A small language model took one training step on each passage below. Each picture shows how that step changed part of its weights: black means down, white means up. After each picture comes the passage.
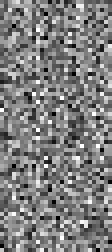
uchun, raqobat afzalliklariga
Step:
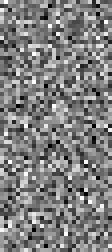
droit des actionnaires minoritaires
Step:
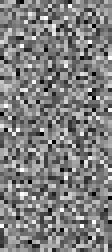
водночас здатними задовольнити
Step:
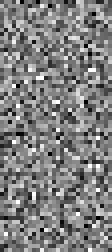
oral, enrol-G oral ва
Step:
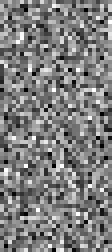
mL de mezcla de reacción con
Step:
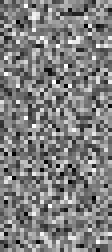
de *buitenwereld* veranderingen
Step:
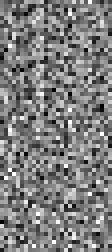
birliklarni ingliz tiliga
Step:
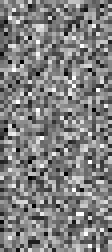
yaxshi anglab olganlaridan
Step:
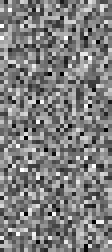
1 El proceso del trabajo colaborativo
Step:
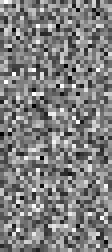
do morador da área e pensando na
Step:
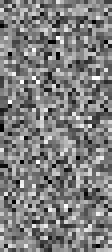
ot zagriznenija
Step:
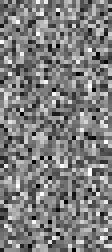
yuk avtomobillari ulushini
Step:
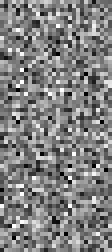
экологик жиноятнинг асосий
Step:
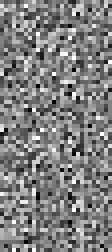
маҳаллий иқлимга
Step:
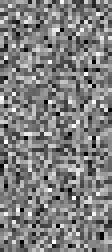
Корхоналар фаолиятини
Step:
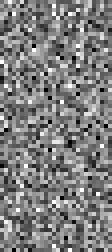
p. [5] Aleksandrova
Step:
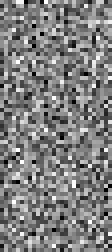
mendapatkan perlindungan hukum
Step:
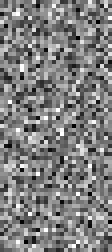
morbidity of the population of
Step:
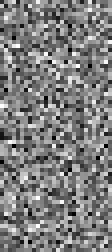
Maktabda Navoiy ijodini
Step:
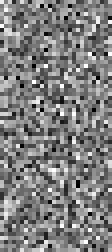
partir disso é papel do educador
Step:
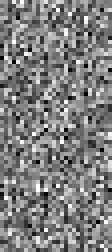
une logique d'enclave
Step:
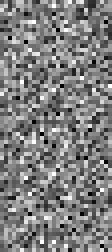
является знание «обратной реакции»
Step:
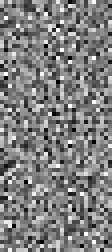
Джураева Л. Р.,
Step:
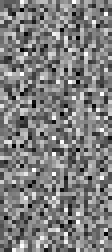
P.M. Phytochemistry of
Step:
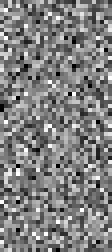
sanasın ámeliy jumıs penen
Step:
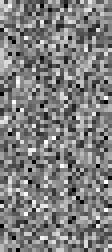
el deporte para todos La educación
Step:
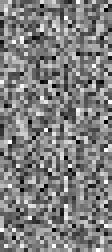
O ADT Plugin permite que
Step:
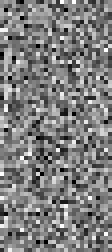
a expansão urbana ainda dentro da
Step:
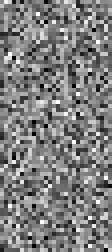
e, em casos mais graves, lesões
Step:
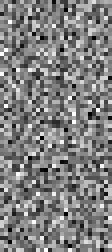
que par des détours beaucoup plus
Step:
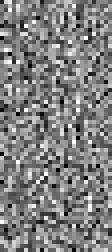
de la RDA ». Nous avons
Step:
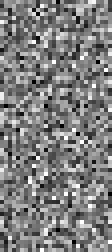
которых 1 степень СЗРП имели
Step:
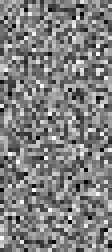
Tólıqlırday óylı
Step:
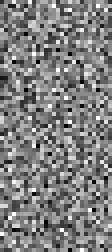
учун сузиш, ушо,
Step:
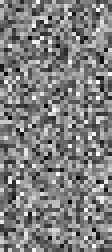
nisbatan 24.8%
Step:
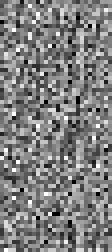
PhD Бахитова Жасмина
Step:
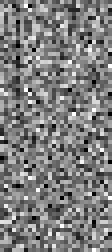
щоденниковими записами.
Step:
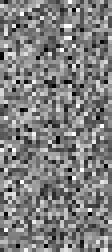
в Калининградской области до
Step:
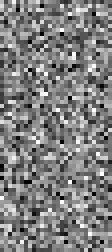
keldingiz?» degan bandga
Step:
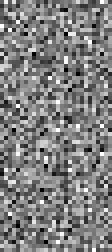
„треба да усвоји
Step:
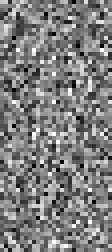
beradaptasi) dan *laggard*
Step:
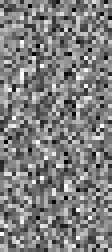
de regiões como o semiárido
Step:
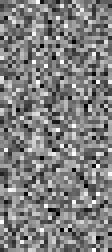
boshqarish va ularning ishlab chiqarish jarayonidagi
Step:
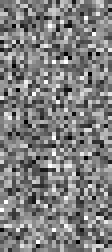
enumerati, che la escludono
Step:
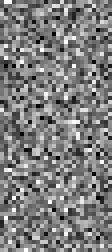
Hauptort definiert. In
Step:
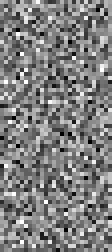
как археологические находки,
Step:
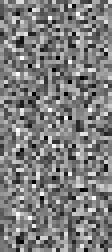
به ترتیب مراتب
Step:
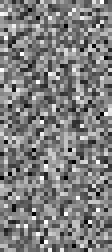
de las sumas parciales anteriores
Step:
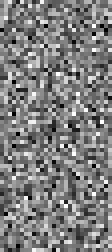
foydalanib, motor zanjiriga
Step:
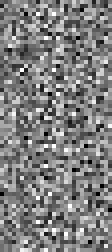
xayol juda katta ahamiyatga
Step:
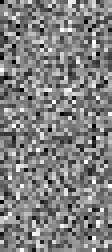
типажей и ситуаций.
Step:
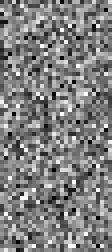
no estar en contradicción consigo
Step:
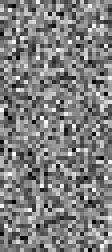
espejo*, trad. M.
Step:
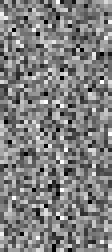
economic development. Аннотация В
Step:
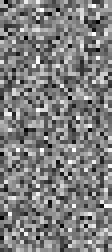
chuqurligi 50 metrdan bir necha
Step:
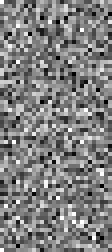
віку. Знаходимо не
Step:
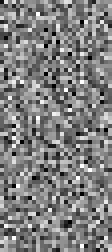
Ниҳоят, умидини
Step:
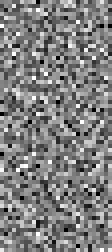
в структуре профессионального образования:
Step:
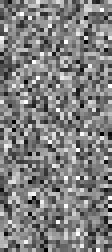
Seorang wirausaha akan
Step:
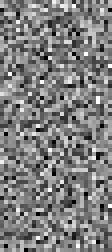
öğretmen algılarına göre
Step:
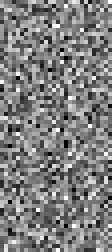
intensiv. Und es ist nicht mehr so
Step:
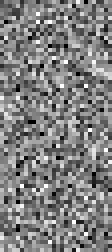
terpisahkan dari Peraturan
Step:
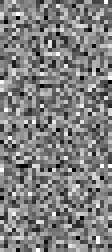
досліджень, а методи, прийоми
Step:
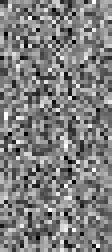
como la masticación, fonación,
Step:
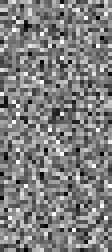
одним діапазоном довжин
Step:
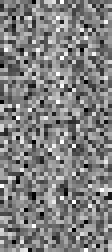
для лікування хронічної
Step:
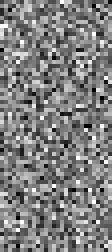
«правильных» пластин.
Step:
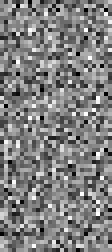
beberapa sifat mekanis yang
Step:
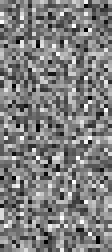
pojętą sztukę, do
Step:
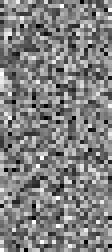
o movilidad reducida, entre
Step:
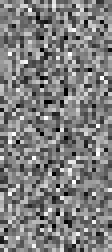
fonctionne ce qui existe ? Comment
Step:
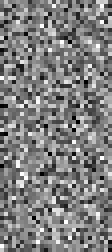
Повітряних Сил ім. І.
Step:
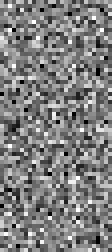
bezeichnete Witzweg,
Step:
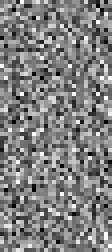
ini adalah untuk menggambarkan rasa
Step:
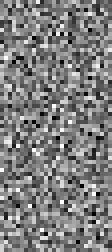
o'rganadigan fan bo'lib, ilmiy
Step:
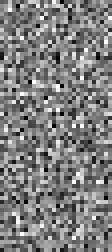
давлат хизматларига бўлган
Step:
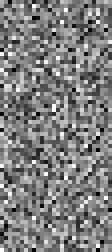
destacar que la participación electoral
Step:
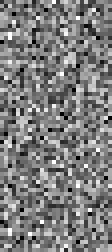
- Facteurs AWARE, sous
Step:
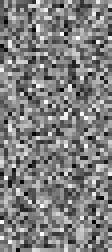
salohiyatini oshirishlari uchun zamon bilan
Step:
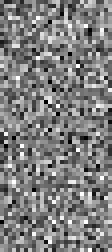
IT-Park rezidentlari soni
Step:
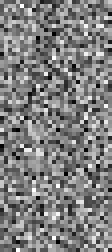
sifatida sahnalashtirdi. Uning bu
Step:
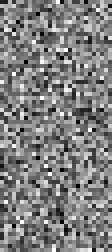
fiction est [...] intransitif
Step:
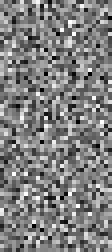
доктор медицинских наук,
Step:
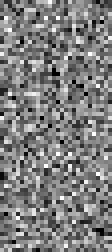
eure Zeichnung oder ein Foto
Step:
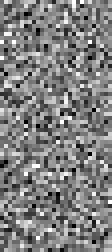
людей таким образом, чтобы
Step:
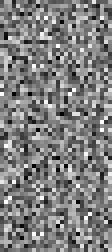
em Teresina (PI). Revista
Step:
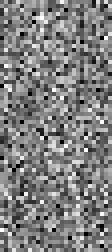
a Delphi study.** Man
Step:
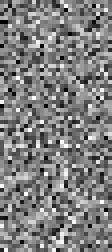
abanico de libertades se
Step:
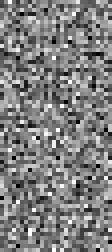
par le corps-shet, le nom,
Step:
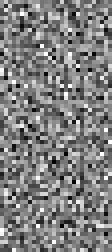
Тадқиқот натижаларига
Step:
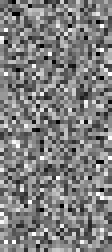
ayrazol sug'orishda
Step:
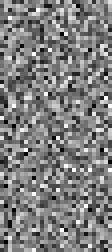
murakkabligi va tuzilishi
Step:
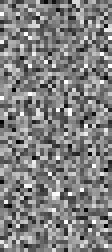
регулировать различные аспекты
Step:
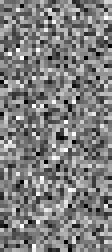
cada vez más su bagaje cultural y de
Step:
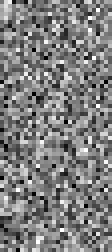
contenciosos fronteiriços dos
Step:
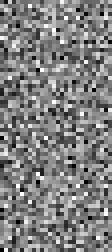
yaitu peserta didik kesulitan
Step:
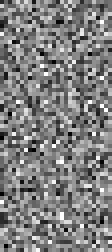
madaniy an’analar ta’sirida
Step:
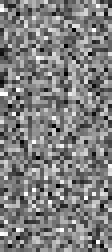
tabiiy kapital va ekotizimlardan
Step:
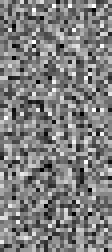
134 - Leblon | Rio de
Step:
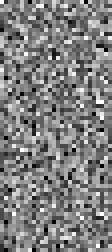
проблеме. Так, О.С.
